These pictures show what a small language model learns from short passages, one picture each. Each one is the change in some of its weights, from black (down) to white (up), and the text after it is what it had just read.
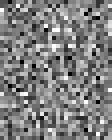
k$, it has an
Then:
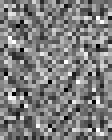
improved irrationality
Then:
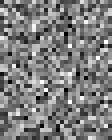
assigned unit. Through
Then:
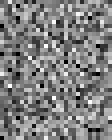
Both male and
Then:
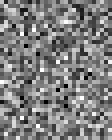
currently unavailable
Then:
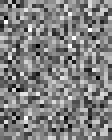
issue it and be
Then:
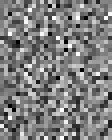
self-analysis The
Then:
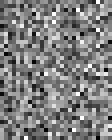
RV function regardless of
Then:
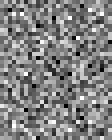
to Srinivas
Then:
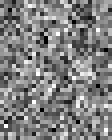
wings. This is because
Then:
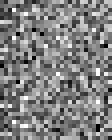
Introduction After the
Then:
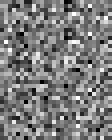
mall is essential for
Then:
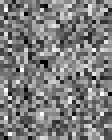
be viewed as sets of
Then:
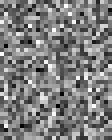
proved in the even case.
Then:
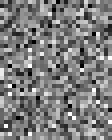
when $G$ is
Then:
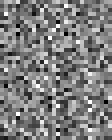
δ for the drug.
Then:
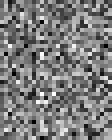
the dimension of the model
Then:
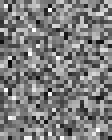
production costs and increasing
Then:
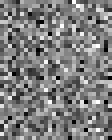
finite type and let $\hat
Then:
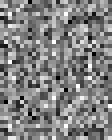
undergraduates of University
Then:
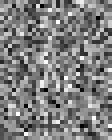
metric theory for sets of
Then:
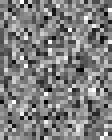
& \le \langle
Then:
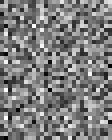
of them are included in different
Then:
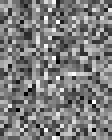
inequality follows from proposition
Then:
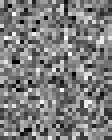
it from other sensations
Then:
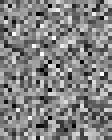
both parties. -
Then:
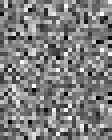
attacker. To
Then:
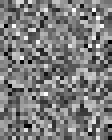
\mapsto \sum_i
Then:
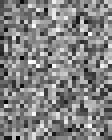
not rejected.**
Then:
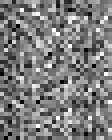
usually well-known and
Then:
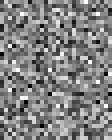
reciprocal degree
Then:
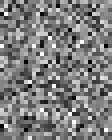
is possible, for instance,
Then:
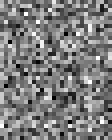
were viral infected and
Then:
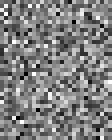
energy, because it contains
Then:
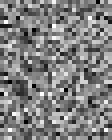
compared between actual test results
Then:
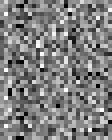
threshold is set to
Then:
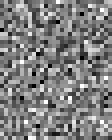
with 0.6m
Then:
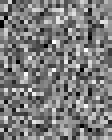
support employees and
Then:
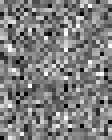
no case associating RP
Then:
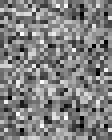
A voucher
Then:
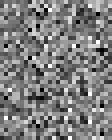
from them. Data collection
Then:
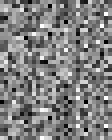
matricial approximations of
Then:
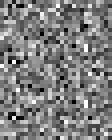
but it is stiff
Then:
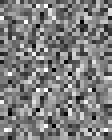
for the trivial representation, the
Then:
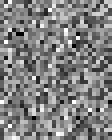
tool box is developed.
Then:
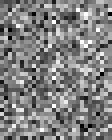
PPP-use Number
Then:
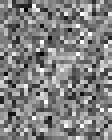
Recall that in the classical
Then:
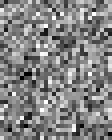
u$. In other words,
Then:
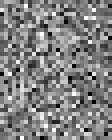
are given by the dot
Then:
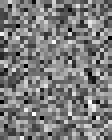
were computed on uniform
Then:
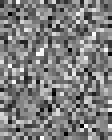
where $R(T)$
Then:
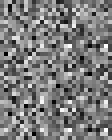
to be the first of a
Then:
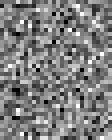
this paper we describe all
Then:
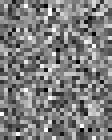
in model geometries become
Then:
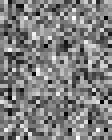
uses the identical value
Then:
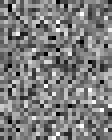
at least 8 up to at
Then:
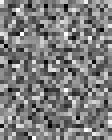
dependence of emission
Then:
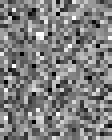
surface of the obtained material has
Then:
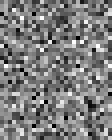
of cliques in a
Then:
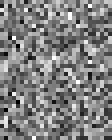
of 9.7. This
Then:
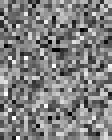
can use the skills to
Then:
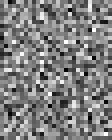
examples the spectrum of
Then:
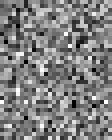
Finally, the most
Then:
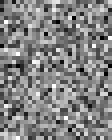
become not only a means of
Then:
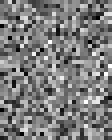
MEMA have included on
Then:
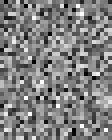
differences among the probabilities
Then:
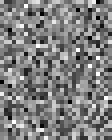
rule (VP
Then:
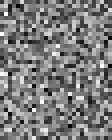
is a part of the
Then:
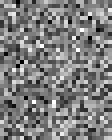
(by homogeneity).
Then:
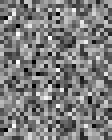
however, associated with this
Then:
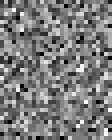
all $\alpha \in
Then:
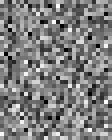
e_2 \cdot
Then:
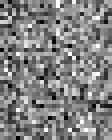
finite time windows the standard
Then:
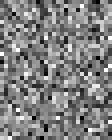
K. Mishra¹
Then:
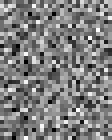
The most thoroughly
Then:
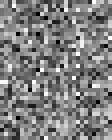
The archaeological
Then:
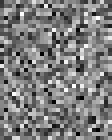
every vertex of $H$
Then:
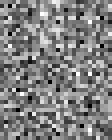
$, then it is easy to
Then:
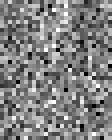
by: "Participants were
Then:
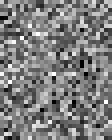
Furthermore, the first half
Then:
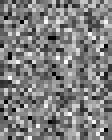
support contains an infinite number of
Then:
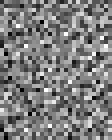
a triangulated
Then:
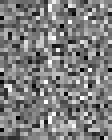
β CD were
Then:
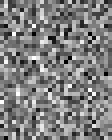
of the data, even if
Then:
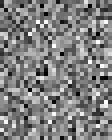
numerically. This translation is
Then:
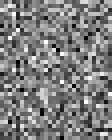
multiplicity and we define
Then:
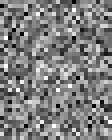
can be seen as:
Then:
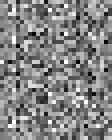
blue dots. The
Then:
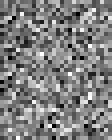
the divergence-zero
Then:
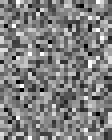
\mathcal{B}$. It
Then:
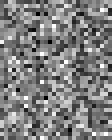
visits [7]. A
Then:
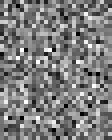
is the mset for which
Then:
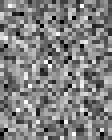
finance, Peng
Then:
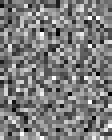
N_2 are detailed
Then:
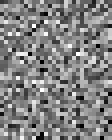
with a sequence of capacity
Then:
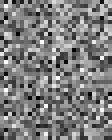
systems — systems that
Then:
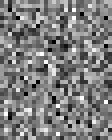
at the previous iteration.
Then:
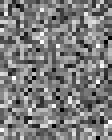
is a study of real vector
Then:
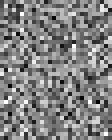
which is the content of the
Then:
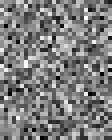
\Re^k$ is
